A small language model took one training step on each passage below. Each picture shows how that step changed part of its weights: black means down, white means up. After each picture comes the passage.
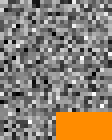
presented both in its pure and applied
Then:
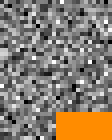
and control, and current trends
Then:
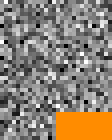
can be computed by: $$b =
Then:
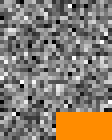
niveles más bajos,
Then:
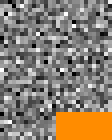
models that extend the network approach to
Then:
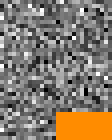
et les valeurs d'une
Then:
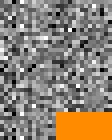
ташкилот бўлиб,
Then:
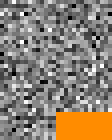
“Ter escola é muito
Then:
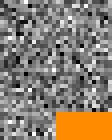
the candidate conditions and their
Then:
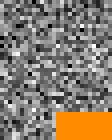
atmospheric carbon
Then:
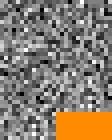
for target tracking.
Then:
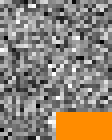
тергов қилиш,
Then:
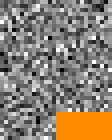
Low S.H., Srikant
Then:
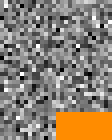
coverage and the accumulation of
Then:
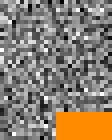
parties prenantes clés,
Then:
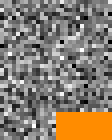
null or low delay. The information
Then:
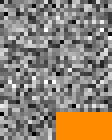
classifying radio galaxies
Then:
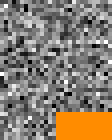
hisobi milliy standarti
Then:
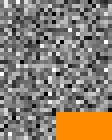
definite OAM of $l$ in
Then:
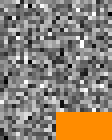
possível sem conter nela o
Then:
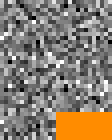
den Bürgern die Bestätigung
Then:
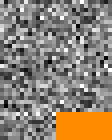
sources on November 16
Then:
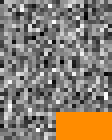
a differential fluence upper limit as a
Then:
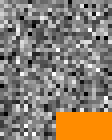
features of Brownian transport in
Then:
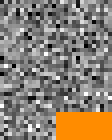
cooling, to the age of the
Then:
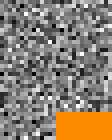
recursive VAR model were consistent
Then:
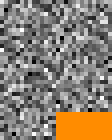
noted that it is not possible to have
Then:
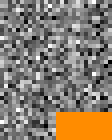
жазони ўзлари
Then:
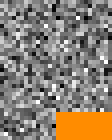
to high energy particles. The count rates
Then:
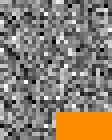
формовки образцов.
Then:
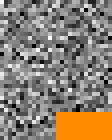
collisions. Comparing
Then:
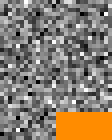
in the temperature range where DSC and
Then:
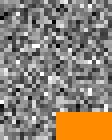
measure the dark counts in a
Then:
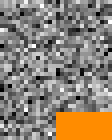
com Portugal (2006),
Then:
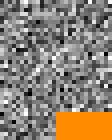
the positive $z$-axis is
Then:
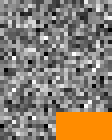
чора – тадбирлар
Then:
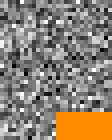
more diffuse (spatially)
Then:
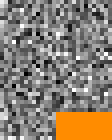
manifest naturally in
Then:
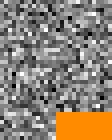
optical bench is also adopted.
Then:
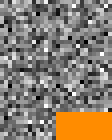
respectively, converge to the same
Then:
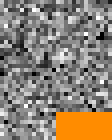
Yan, W. Liu,
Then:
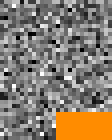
SM, save for gravity. As
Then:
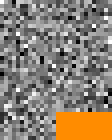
terms of the symplectic
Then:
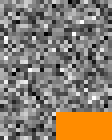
is the second moment of area.
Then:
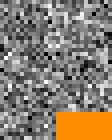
The latter we base here on a
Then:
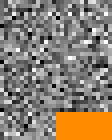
Ethiopian Institute of
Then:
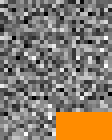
significativamente a política,
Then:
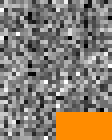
a least fixed point $\mu$ and
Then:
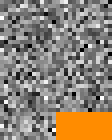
other. It only leaves 16
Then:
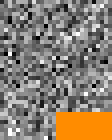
will expect that the $\cos (2
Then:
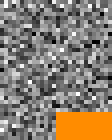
to be the broad component when
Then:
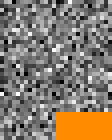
la fiscalité. Mais à
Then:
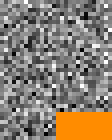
e 3). Il numero di
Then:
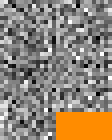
halo corresponds to the spatial
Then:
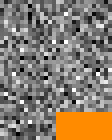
at the beginning of the text.
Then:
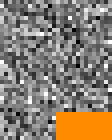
konnte in Erfahrung
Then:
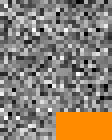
A numerical investigation of
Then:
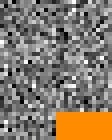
informazioni chiare e
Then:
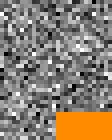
currículo. Além disso,
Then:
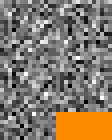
etilgani aytiladi.
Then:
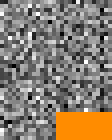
fundou o socialismo, de
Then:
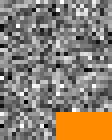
with an isotropic parametrization,
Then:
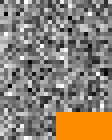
The second solution (we will term it by
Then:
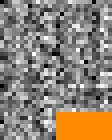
la mejorar de la calidad
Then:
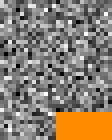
the AdS/CFT correspondence as
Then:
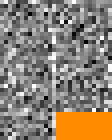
bir chiziq, yoʻl,
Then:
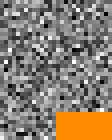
the matching of $\rho$ on both
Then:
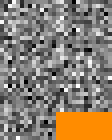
ҳам таъкидлаш
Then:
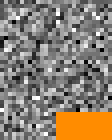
of the y\hyp label)
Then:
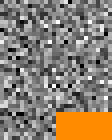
the electric field in the cavity is
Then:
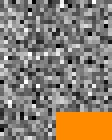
topological charge per particle in the
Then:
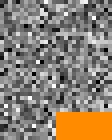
spin measurement apparatuses.\\ The
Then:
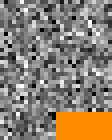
shu ishni bajarishga
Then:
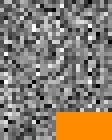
historical data. Eventually
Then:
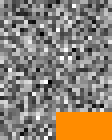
that is, $\langle\nu\rangle=
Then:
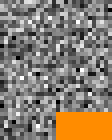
são utilizados posteriormente para
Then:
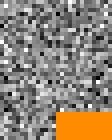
(2018) Inverse probability
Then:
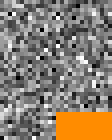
\Pr To obtain an upper bound
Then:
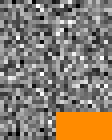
agreement with the full joint
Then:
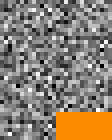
P Hemoglobină
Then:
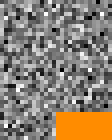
choose the values of the hidden
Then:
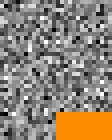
comes from the degenerate solutions with
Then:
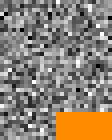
{\scriptsize$ 3 $}
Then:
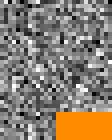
\begin{prop} To each
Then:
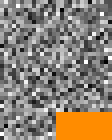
being formed and shed from the lower
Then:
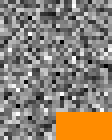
value of $t$ the solutions to
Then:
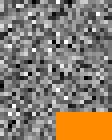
position as another while still
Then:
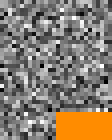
effects resulting from the interaction between a
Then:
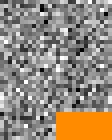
menggunakan tegangan
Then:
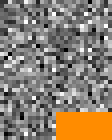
extracto de polifenol derivado
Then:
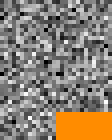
have the duty and authority to
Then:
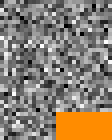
de F.O. réunie le
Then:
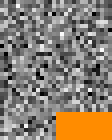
of the building constructions /
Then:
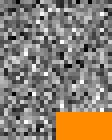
and domestic researchers.
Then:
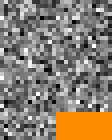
see this, consider a 2-particle
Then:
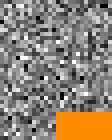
was determined that the effect of
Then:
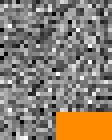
production and destruction are equal.
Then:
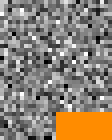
behave differently; they are not
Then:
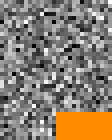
matrix $\Bar{K}_M$. We
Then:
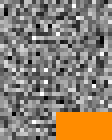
of theory, and simulation parameters. As the
